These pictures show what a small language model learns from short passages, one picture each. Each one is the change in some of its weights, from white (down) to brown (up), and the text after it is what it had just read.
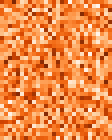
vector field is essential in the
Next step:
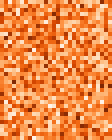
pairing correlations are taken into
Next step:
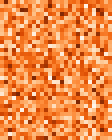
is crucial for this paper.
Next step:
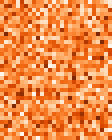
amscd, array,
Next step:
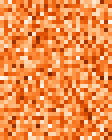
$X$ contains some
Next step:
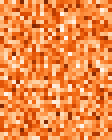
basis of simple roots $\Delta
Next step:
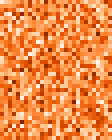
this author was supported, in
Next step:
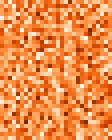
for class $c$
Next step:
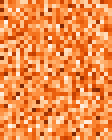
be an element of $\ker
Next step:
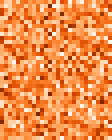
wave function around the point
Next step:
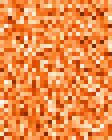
not sufficient to classify entanglement
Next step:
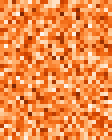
the Netherlands
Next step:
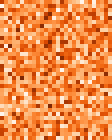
units. The released reconstruction
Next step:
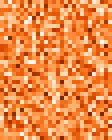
$i$-th largest eigenvalue
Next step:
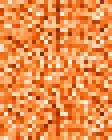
conditions for interior solutions,
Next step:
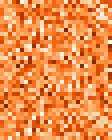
1-body Green's function
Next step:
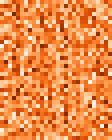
the previously reported maximum absorption in
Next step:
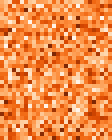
\endsplit \T
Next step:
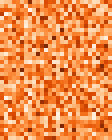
the contribution of Gaussian fluctuations around
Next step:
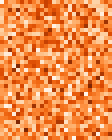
and $\overline{\omega}$
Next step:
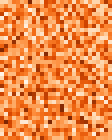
the center of the radial
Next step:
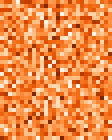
parity-invariant theory,
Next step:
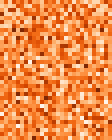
values of $\omega$ to
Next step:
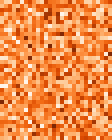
the Runge parts. The
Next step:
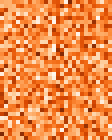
also extend the conventional understanding that
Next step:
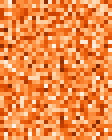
It appears that the components are
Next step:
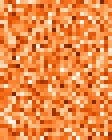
n$. In this paper by
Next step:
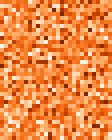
light, which it was showed
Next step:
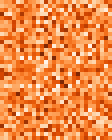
selected cluster samples. However,
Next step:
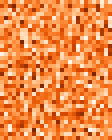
muons and up
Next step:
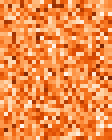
$k=\ell$ then
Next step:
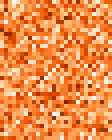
model} To estimate the proposed
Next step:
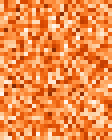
and relic gravitational waves as
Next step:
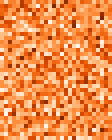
from $\boldk$.
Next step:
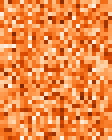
it will be natural to give
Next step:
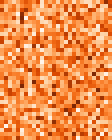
1 in $-\infty$ and
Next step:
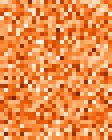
the cubic frame, by
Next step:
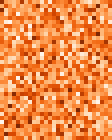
**Literature Review**
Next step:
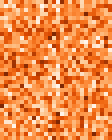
hypothesis that phase is the output
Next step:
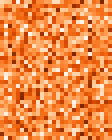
porcine liver
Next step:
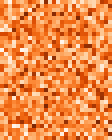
In the final section we suggest
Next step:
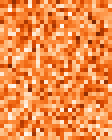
Magnier and
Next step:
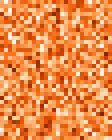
these two cases separately.
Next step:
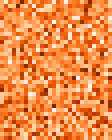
suggests that MSWI applied
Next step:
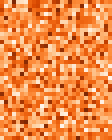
at room temperature as functions
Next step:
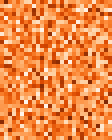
single random variable of which all
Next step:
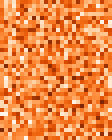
R}^3$. The image
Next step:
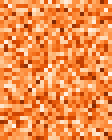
the second Betti number
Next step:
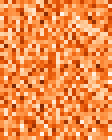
proof of the main theorem.
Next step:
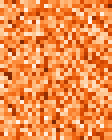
of equivalence principle in quantum
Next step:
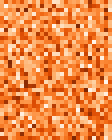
is completed. \vskip
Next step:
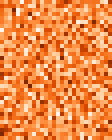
the parameter of the Frank
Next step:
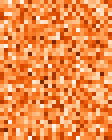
This uncertainty partially cancels
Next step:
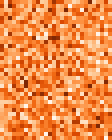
filterbank is
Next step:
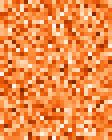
is very small and can be
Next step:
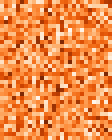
a function of energy transfer at
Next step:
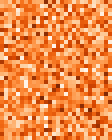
observe that the relationship between
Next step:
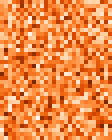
$2$. Then we find
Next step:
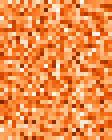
condition on $X_a
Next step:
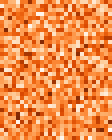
instances, the corrected predictions
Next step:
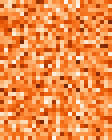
measure); cf.
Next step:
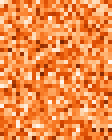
in the Lagrangian coordinates for
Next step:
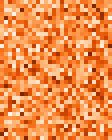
that this is equivalent to the
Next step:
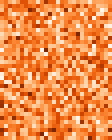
to identify the most important reaction
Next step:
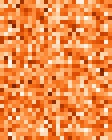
inequality for measures of complex intersection
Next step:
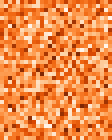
of Electrical Engineering,
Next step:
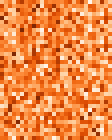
symbol of $A$. Let
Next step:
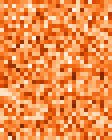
of a parallelism between the
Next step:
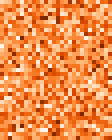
parameters for each crystal structure were
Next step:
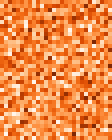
$$ Thus, multiplying
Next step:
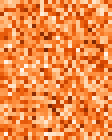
us assume that there is a
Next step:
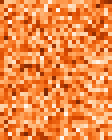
your job and
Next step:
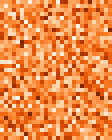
technique among individuals at different
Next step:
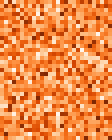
at redshift $z$.
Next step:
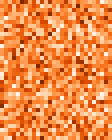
hard to investigate with systems of
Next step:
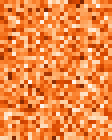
, \end{equation}
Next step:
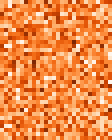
local fluctuations can alter the
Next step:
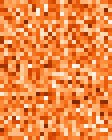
dark brown band centered about
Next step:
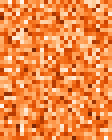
Further details are provided in the
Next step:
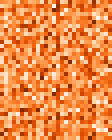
line results from the normalization term
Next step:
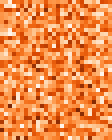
solution $x$ of
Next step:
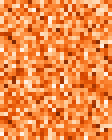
the degree sequences of the two
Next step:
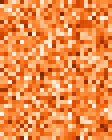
for the linearised model considered
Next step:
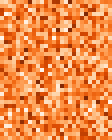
the ensemble average of the
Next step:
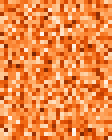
work on qubits directly.
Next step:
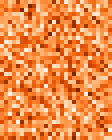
WENO5 numerical flux
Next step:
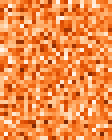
X on the structure and
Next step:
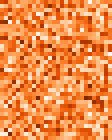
guesses. More
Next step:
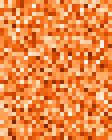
is equivalent to the linear system
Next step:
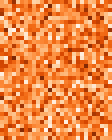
worse than the case
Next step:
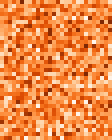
f) and is consistent with
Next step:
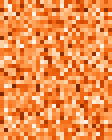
which are tracers of the
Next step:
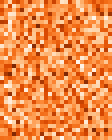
$U$. In fact,
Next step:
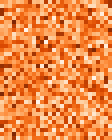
make a consistent treatment of both
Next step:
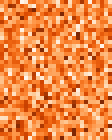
n-dim manifold M
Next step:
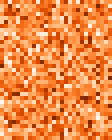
that are highly dynamic.
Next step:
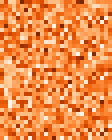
\mu \left(
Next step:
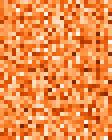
therefore tested the effect of
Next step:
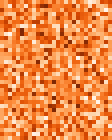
shows that there are two
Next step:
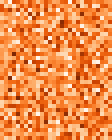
set $S$ on
